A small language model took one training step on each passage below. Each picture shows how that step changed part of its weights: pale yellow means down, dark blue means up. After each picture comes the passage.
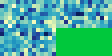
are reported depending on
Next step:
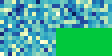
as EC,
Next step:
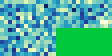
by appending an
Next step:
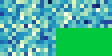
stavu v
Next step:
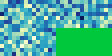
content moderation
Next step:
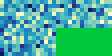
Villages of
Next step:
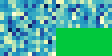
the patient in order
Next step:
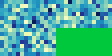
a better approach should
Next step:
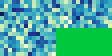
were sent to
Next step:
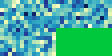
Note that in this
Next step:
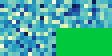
them, and the
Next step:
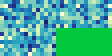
and compare it to
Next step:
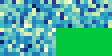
a uniform set.
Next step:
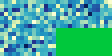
Source :
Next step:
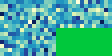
have to show:
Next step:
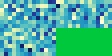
the virus
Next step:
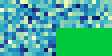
$r$ and
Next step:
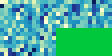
the history,
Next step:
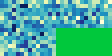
a value between –
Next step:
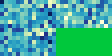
il suo
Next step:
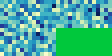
maan ja
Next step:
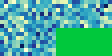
methodologies will you
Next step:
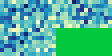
beneficial change
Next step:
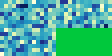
beta coefficients.
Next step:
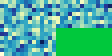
be real and such
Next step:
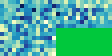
in a well with
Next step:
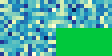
in the industry
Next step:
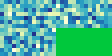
digital formats
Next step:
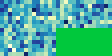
guidelines described
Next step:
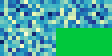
article must be about
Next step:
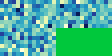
Не менш
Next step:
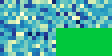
A film
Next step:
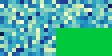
isso como uma
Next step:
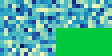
of customers
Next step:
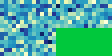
only input constraints and
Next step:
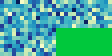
beings as well
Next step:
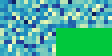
dan dimana
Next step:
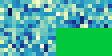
degenerate parameter
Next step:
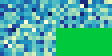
y facilitadores
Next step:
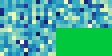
10 billion
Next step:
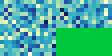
untreated and
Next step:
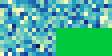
data normalizing technique
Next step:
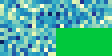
5 anos do
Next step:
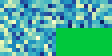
associated to the linear
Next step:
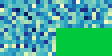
to those contained in
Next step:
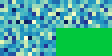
With the help of
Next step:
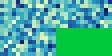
of the shoulders
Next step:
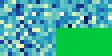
A, because the
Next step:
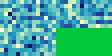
being quite explicit
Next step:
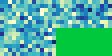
with substituted
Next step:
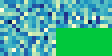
context of global challenges
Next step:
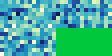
be made sure
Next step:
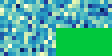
dos prazos
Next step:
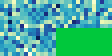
is justified
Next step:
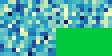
for all, why
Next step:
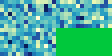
analyticity actually
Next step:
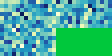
features. By
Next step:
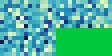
scheduled to
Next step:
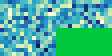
well-defined for
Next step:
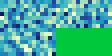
Similarly, we can
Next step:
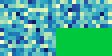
того, что
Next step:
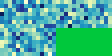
14 times using the
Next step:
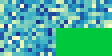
in accordance
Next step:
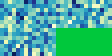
of these elements were
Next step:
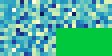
of congenital
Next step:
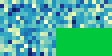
represent the corresponding
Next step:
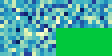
The probability of detection
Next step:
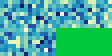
as $n
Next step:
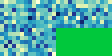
then a local optimal
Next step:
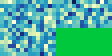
data of the
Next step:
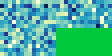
each term in the
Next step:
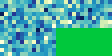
phenological aspects,
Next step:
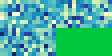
position for each
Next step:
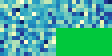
transformed medical
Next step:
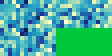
indeed supported by
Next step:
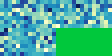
on elliptic curves and
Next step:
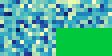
set of\/
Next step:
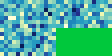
(Here, as
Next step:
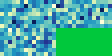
curves have transitions
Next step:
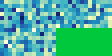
y resistencia
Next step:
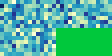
hand, $$ s
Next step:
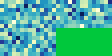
agreed from
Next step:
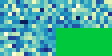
rey besar
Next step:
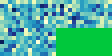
propagation the solution
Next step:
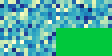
and only if
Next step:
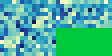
function which coincides
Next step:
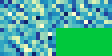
section, we prove
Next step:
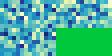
us check that
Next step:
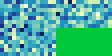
for infinite transitive
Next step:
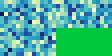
as the context in
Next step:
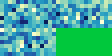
$\varphi$ a
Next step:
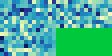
different cloud
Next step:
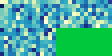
the initial embeddings
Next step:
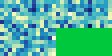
in at most
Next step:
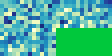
sharing across networks
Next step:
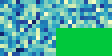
further, is:
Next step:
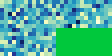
особенно в
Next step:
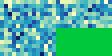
distance function in the
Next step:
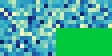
but contains a
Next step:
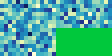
and in this section
